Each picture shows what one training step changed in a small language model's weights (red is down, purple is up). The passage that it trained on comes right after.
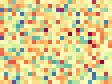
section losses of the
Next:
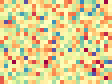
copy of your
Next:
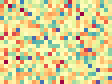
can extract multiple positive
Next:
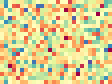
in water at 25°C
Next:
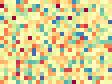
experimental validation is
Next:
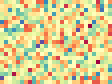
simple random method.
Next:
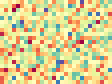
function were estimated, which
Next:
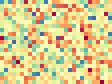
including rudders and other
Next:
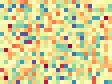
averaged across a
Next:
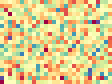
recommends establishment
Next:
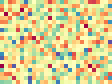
pH, colour,
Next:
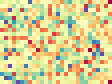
auctions can be effectively
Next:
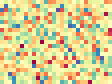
data resources. This trend
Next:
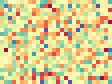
and satisfaction have positive and
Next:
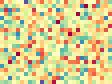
authenticity of legal
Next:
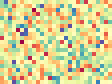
as a social structure, where
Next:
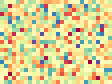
this study show that Service
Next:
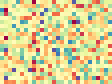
chemical migration in
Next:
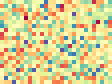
aromatic microbial
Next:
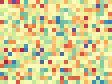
quantity signs are
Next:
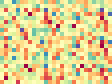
modules. These modules will
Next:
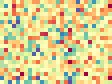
systems. For the proposed EU
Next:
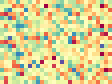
the requirements of national and
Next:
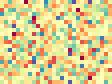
Techlab - Large
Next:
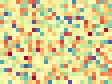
declare that they have no
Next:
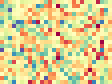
information or phrases from other
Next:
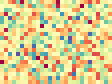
there has been no accurate population
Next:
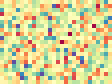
Debt Oriented
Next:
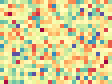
Journal of Biology
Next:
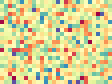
others might address other social
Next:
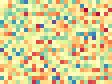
completed road crossing
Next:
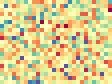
NaOH. pH
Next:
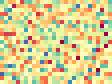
of this material are listed
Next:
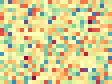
pull-out rate in
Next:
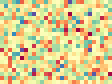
data obtained make it possible to
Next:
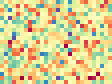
to private & family
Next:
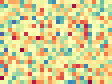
distant from large educational
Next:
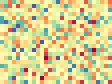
advancement makes
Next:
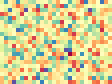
the other nodes in the
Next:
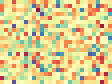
and Share-Based
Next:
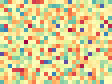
pain, who were classified
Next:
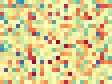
communicated clearly and
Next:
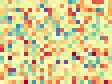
strategies such as mass
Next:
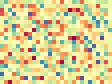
if they are no longer
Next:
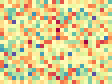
particle to particle.
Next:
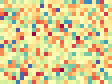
is proposed that these complexes are
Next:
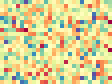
stage. According to
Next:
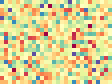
are responsible for the creation
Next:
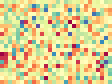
topological space X .
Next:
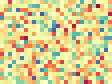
included directly or was
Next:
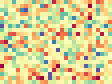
that is being drafted
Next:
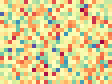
Winkler elastic
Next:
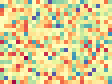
Neubig, and
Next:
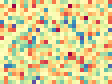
For the warm-up phase
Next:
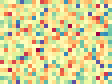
Statistics version
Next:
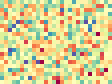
, becomes the current
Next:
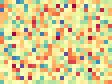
from mass spectral
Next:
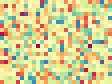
occurrence peak between
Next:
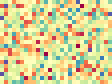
possible pre-processing,
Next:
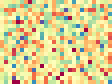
the strengths and
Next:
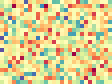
of information from agricultural
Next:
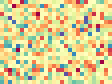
of the PEIS test
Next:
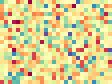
current social trends. For
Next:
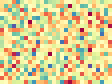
higher value of Weibull
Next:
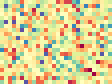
enormous researchers have
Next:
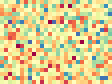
3, but using FEV
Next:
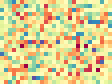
saccharides and
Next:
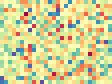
heterotic effect,
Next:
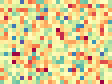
of occupational stress and
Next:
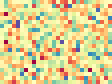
OF THEIR
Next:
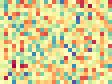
they allowed the system to
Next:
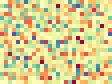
women should not suffer economic
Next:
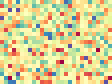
involves determining the amount
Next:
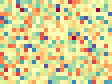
most optimum policy for a long
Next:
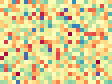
the autonomy of
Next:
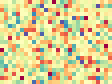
about 40% to the total
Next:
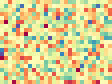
is determined in closed
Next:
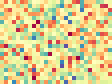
of Elimination" and
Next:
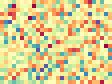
As an initial result, the
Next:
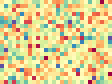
who agrees to accept
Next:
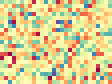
& \text{if }
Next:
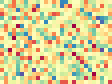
was measured by weight in
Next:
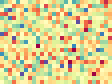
the kinds of meals
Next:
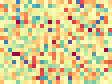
observed in 25.0%
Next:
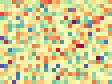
cases concludes this report.
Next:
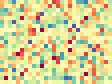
Experts in health sciences
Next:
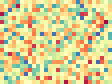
highly reliable,
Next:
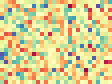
generated for each patient.
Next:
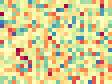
would not have completed this work
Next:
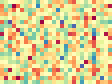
F. Trends in
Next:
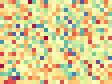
suited for identifying
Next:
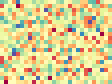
different options to deal with
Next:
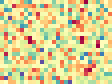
of usefulness capacity
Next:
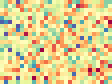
reflect their sustainable
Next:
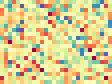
may be more inclined
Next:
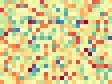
back to the Sangam period
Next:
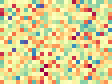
with, at least,
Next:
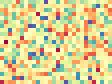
is large, the possibility that
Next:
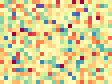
results in comparison of non
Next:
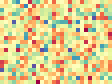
α -salts.
